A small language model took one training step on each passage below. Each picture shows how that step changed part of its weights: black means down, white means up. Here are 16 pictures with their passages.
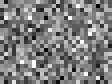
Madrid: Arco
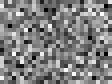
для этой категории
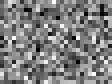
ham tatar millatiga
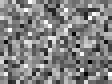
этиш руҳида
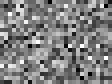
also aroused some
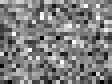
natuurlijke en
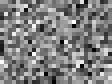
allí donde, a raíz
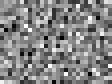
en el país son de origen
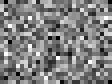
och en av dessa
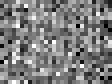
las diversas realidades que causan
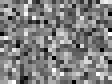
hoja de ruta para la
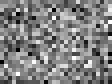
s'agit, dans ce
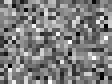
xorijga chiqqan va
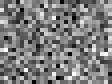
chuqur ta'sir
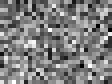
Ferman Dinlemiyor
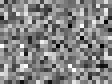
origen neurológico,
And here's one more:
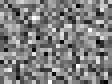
на поліських територіях, то
